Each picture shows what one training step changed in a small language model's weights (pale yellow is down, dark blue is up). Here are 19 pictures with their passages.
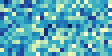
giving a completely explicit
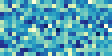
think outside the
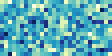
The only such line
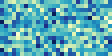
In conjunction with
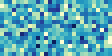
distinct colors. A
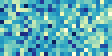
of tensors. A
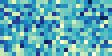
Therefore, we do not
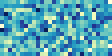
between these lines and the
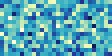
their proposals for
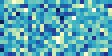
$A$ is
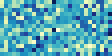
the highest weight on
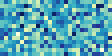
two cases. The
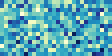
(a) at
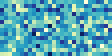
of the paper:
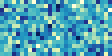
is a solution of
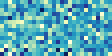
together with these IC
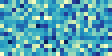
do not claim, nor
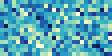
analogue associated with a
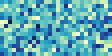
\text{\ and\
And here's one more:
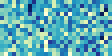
not ergodic
